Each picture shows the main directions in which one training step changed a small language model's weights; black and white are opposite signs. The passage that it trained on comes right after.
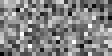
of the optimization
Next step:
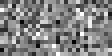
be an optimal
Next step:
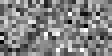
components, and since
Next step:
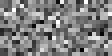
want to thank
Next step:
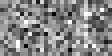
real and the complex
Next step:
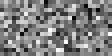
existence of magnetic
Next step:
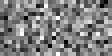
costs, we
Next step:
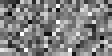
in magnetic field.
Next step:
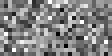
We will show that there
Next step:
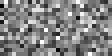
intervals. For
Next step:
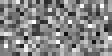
path, let us
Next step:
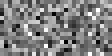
have decoupled
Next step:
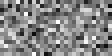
parameters. We have
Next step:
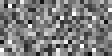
is a smooth
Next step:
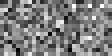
the framework of
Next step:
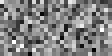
out, and the
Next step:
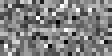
are in this case all
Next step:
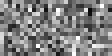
pick $N
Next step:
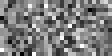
setups the
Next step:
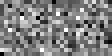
picture for the
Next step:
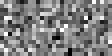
isometric to
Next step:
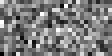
isomorphism is by
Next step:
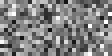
A simple argument
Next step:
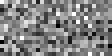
standard optimization
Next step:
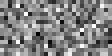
belongs to one
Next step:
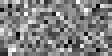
measurements of gas
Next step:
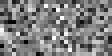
problem impossible
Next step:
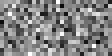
in $n$ that
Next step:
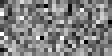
V\subset \mathbb
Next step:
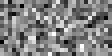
Newton method for
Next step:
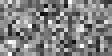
manifold on the
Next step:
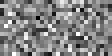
of Theorem 2} We
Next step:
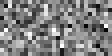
$b$ is not
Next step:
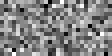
superb level of
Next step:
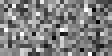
a concept which
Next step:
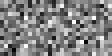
then $P$ is
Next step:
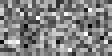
have the same distribution as
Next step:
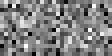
order averaged
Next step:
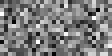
prior work,
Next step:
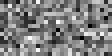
constant. The values of
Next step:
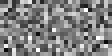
the double
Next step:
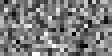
and coverings
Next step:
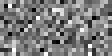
is used to construct
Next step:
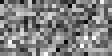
much less than
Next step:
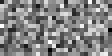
than for gratings
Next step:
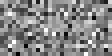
or with the order
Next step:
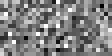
between correlated
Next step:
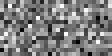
is computed for
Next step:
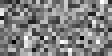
cohomology and
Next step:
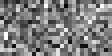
intersection of a
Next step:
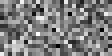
= e^{\delta
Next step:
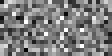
we discard the
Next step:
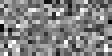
G.$ Therefore
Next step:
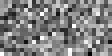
and decreases to
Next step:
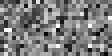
previous work by
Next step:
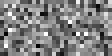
in $b$
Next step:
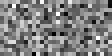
a possible very high
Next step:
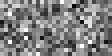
in addition to the
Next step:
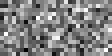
Since our observations do
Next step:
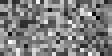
strong coupling, or
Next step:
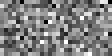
of Penrose
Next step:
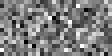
now follows upon the
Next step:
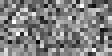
focus on
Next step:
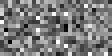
have multiplicative
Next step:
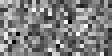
by assuming the
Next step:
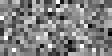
whereas the latter
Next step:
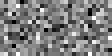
- Y \otimes
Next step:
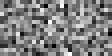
positive definite lattice
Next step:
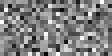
& \text{if
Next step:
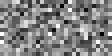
three cases, our
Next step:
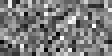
any $\tau_*
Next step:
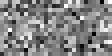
all the other fitness
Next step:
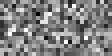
agree in
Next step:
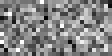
hence, it is
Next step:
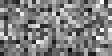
from the LED
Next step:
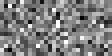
is a single point
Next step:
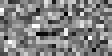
numerical tests
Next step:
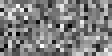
therefore prudent
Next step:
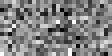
for a constant $\rho
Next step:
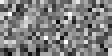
here expressed as
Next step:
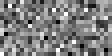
is an encoded
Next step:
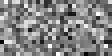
update step
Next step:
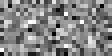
decay contributions.
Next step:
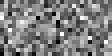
exists a highest
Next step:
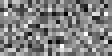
with the same heat
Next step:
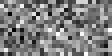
the element is not
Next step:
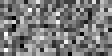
reader will
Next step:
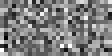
and a smaller sample
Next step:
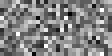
domain wall
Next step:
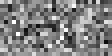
preserving the
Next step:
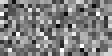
1 hour}
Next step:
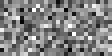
that equalizing
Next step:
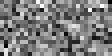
0$ for some
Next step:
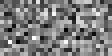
to improve this
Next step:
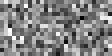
at any stage of
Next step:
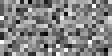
resistance R
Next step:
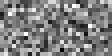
a troupe of
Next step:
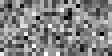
apply Lemma 1 to
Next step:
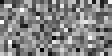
except that the
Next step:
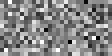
commute with
